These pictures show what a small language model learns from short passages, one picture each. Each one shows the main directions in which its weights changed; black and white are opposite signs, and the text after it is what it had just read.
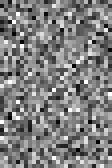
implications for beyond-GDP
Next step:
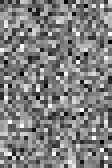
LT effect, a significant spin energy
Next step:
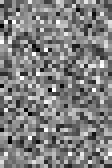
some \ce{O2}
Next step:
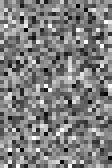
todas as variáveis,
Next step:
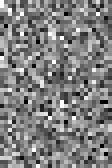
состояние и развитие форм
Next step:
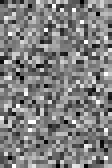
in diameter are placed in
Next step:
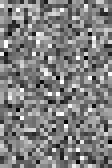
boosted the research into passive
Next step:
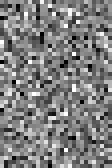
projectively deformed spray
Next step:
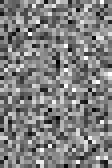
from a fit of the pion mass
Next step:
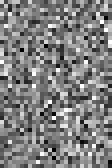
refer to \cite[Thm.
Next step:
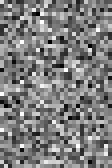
\cdot\right) =\left(
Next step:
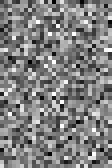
supported in part by U.S.\
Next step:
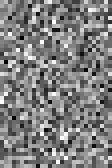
measured for non-overlapping
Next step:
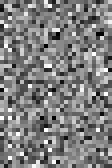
va hech kimning
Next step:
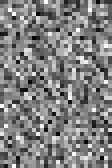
passiv emas, faol
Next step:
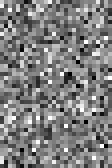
elementos de trabajo con
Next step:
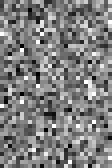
calligraphy. In this
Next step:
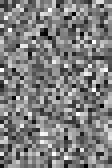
o'rganish hozirda
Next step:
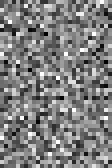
² O nome do
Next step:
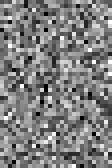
Aires. - MONSI,
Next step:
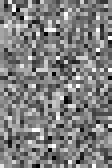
much more rapidly than that of
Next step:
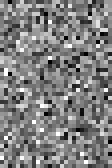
= 1:length(order) \\
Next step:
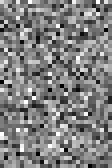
экономики и как на этом
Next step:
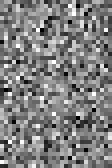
their political activism.
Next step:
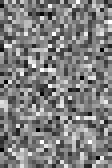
architetto, capace di
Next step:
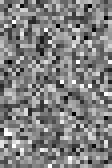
Jost, 2011) and are likely
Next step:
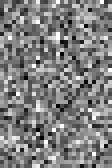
a statistical model that contains more parameters than
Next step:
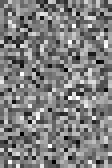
Ilmu Pendidikan Universitas
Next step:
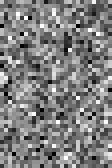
``Application of interior-point methods
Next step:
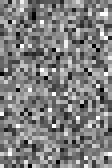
hyperon polarization in the reaction plane
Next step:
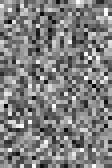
transparentes** afin de
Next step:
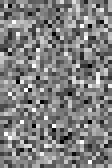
dilinin Naxçıvan
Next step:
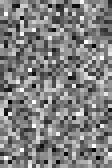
review of yet developed projects supported by
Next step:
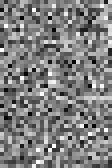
voltage zone 9.5
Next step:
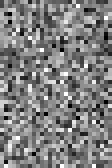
Europeo de Desarrollo
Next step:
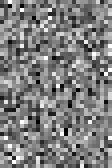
Actually, this process completely depends
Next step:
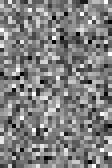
Studfile.net 7.
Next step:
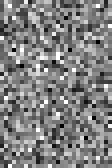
and zero otherwise: notice that
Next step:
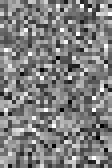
example of this theme, Atom
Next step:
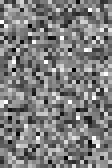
jalb etadi, tasvir
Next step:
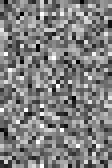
A. Geroldinger,
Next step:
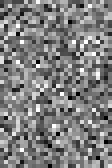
$3990$ are lost due
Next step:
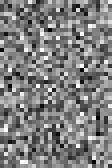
the result (12) coincides with the
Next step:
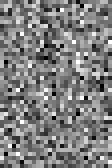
the critical point are also discussed.
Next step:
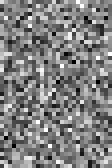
Savatga asosan yosh
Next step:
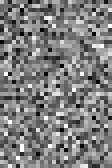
за пророка и
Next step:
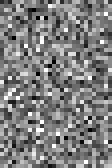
= {Opinion dynamics:
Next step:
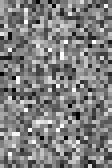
is contained in a member of
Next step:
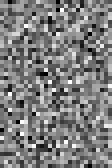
of the attack; (ii)
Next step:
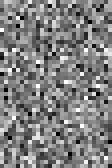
memahami dan pesan yang
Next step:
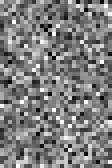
Sua tarefa consiste em
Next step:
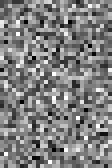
$T$ is the set of all
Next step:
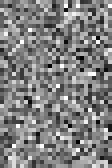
органи, энг аввало
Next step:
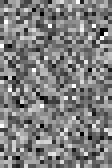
f (\omega)\overline{\hat g
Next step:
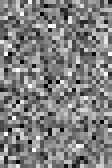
развития ККАССР»,
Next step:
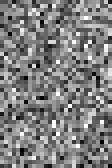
field of positive characteristic, then
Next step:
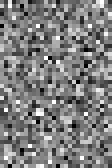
of {\it multiparameter Hermite
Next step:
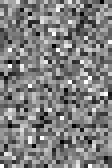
of computing the critical thickness of
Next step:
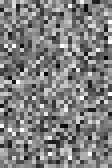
na literatura; 3)
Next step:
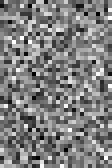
in Perlmutter and by
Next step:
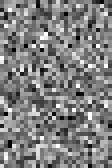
omillari bo'yicha
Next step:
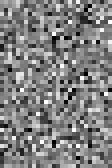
of the models considered above, among
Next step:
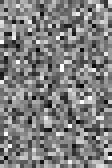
further creeps" when
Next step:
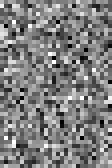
tanishib chiqdik.
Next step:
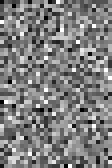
estetik didning amaliy
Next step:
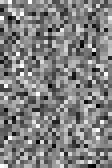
consumer-grade embedded
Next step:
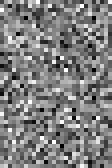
And twenty years later 't
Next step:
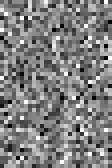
3-manifolds, Proceedings
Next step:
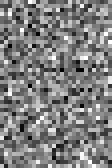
the measure of the set.
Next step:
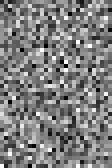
(V)$ has the underlying vector space
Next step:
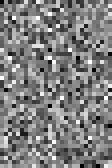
and that (see e.g.
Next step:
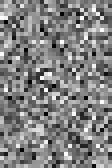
do neither optimize products nor solve
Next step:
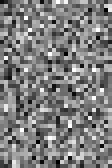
à la simple somme des
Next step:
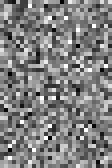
nowcasting predictions are good;
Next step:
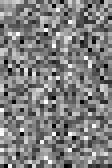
of $T$. For each edge
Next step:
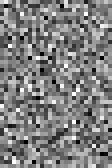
— давр талаби”
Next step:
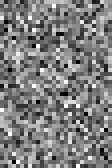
The radiometer onboard is
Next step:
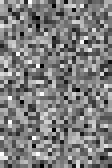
Hydra to conduct the
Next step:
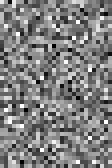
ball. One can find an odd
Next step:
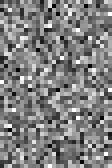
gray spheres, sized proportional
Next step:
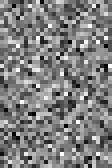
high‑precision experiments avoid
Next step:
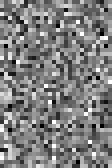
requires solving the local fine problems first
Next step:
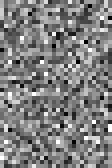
of such a comparison changes with the assumed
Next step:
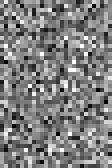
в последующем в
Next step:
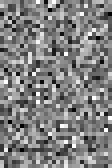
no patriarcado, a
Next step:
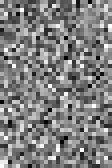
splitting function of the initial and final
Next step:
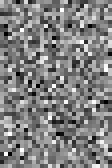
the upper edge of the cut. With
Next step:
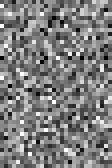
doktori (PhD).
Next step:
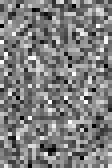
ta'lim kontekstida
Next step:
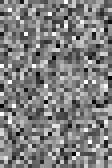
with two-site interactions possess a
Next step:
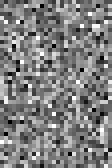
*Osmaniye Korkut
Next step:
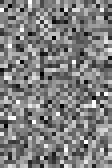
the operator\textrm{\ }%
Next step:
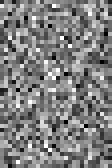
to make this understandable to
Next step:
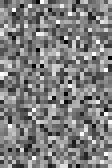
been shown to be potentially important in
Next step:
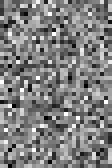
by a factor $C(\xi,
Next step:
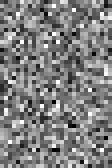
regional and edge placement constraints,
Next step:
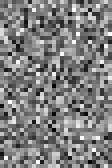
is positive, i.e.
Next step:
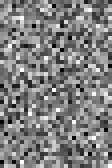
Examples 2.1 and
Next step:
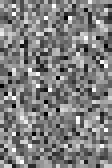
turmush darajasini
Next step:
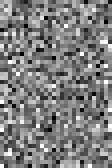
numbers. Even though the
